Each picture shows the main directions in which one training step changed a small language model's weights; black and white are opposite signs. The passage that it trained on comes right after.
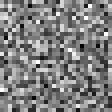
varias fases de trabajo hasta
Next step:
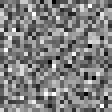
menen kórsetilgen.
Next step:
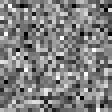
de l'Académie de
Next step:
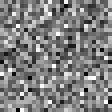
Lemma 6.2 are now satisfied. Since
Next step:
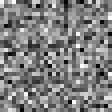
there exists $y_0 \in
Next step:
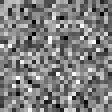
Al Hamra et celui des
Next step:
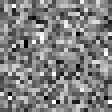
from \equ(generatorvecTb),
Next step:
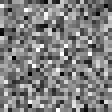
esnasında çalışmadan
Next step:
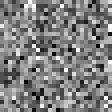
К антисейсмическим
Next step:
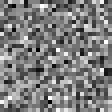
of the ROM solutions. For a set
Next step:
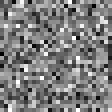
compute the even moments of $(
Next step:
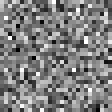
graph of groups $\mathfrak{G}$.
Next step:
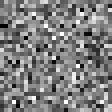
aspeknya yaitu aspek
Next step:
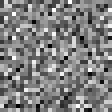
à la dotation des communes en
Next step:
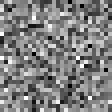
$PGL_n(\Fq)$ and
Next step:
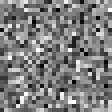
subtriples ([Lo77,
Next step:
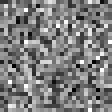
gap boshida inkor
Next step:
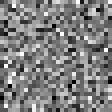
va kreativ yondashuvlar
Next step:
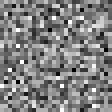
r_{p,s}$ for all
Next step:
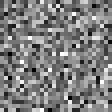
, \label{eqn:avg}
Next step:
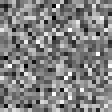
o desenvolvimento de
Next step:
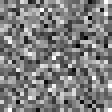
John Horvath.} A
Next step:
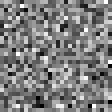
\}$ the corresponding snapshot
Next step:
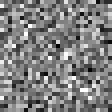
B. K., & Dereboy,
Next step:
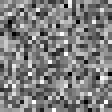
РА, анализируя
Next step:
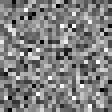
комплексов полученные с
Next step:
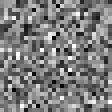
does not commute with $f$ this
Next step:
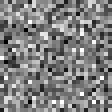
Вацкичева, гл.
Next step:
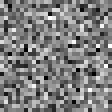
any non-negative integers $i$
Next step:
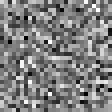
map $p$ corresponds to the natural projection
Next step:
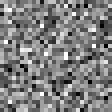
\ operator}\ ÊP \ {\rm is
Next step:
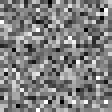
Giraldo, tomadas como
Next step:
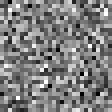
terakhir ini merupakan
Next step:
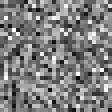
purely left, as if it were
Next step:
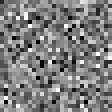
Observe that $\alpha (x)$
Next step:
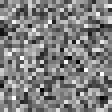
modernizatsiya qilish orqali
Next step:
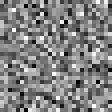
tecnologia da informação e
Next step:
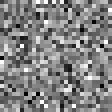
اما من المكان
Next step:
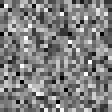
those corresponding to fixed points of the
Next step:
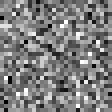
positions of the bifurcation
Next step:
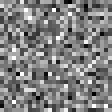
livro, além da foto da
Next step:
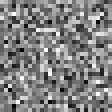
a bubble can now be defined as a
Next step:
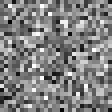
et le capital symbolique
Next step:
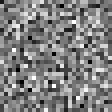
$(F^\times)^n$, then there is
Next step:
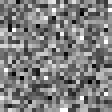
this feature appears for instance for
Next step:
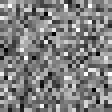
управління, до
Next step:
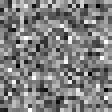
Let $p_{T}:S\rightarrow
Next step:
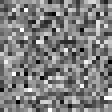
$(v \in A^{\oplus B})$ such
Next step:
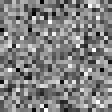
Така варіативність
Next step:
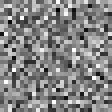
8 Záharli aralaspalar
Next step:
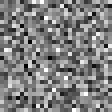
chiqishiga, sozandaning
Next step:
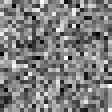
сферой реализации
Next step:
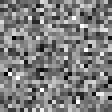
bor. “Ish qaynab
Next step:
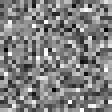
o'yinlari dasturidan
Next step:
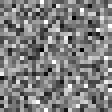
Republic, based on the
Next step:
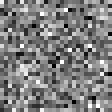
$2n_\eps$) entails
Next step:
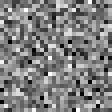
of management controllers
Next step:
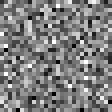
intervalgacha o'rganish
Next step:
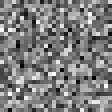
manuais da confecção. 4.
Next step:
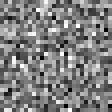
production limits. In this context,
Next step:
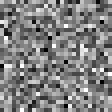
to $t=1$, that is the
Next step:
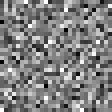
has shown in \cite{H1} that
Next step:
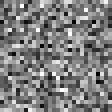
\vspace{3mm} \noindent
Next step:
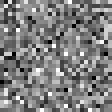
ҳозирги цивилизация
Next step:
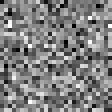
Respublikasi Oliy
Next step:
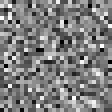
Pemerintahan Daerah*.
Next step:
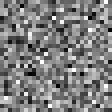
Julio Bassiano**
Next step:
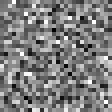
is an open subset of the Razborov
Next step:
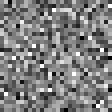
rules so that the problem can be solved
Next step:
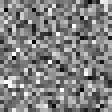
(około ¾)
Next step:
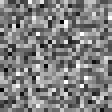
Dirac systems with the {\it
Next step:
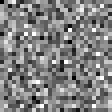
mumkin. O‘zbek va
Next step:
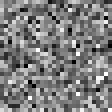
either $\fj$ is simple or a sum
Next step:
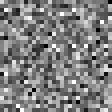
e da cultura, sendo um
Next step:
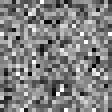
результативних методів
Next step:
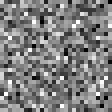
y de la literatura. De
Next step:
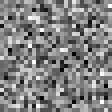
perlindungan informasi yang
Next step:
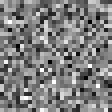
\eeq Suppose now that $B^2
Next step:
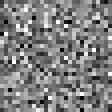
for $r>1$ works
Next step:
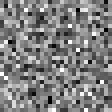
numerical resolution of a type of partial differential
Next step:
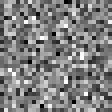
в предлагаемую модель
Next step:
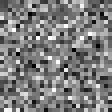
at the end of their lifetimes.
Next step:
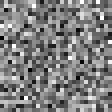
спільних цінностей чи
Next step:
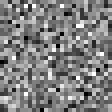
de cijfers aan het begin
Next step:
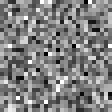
im Team an Anweisungen
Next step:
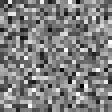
CARRIZO, L.
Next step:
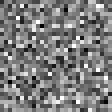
\end{equation} This function takes as
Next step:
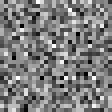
biologik va ekologik
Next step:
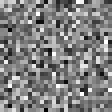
of $\lambda \in \Lambda_0$,
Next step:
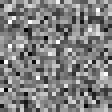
A.V. Novoselov. //
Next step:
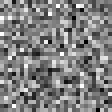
we get a weaker condition: A field
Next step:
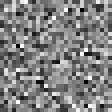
global or local model-based. Global
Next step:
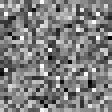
of Mathematics, University of Leicester,
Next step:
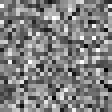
an ordinary differential equation, and
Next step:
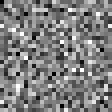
тональная и фактурная
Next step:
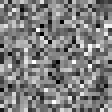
(2007) a flexibilidade
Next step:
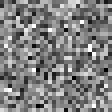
\big)\,, \end{align*} and
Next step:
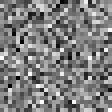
sifat jihatidan
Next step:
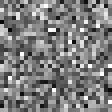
onto a graph, commuting (at
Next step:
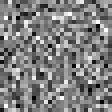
EKRs representing germs
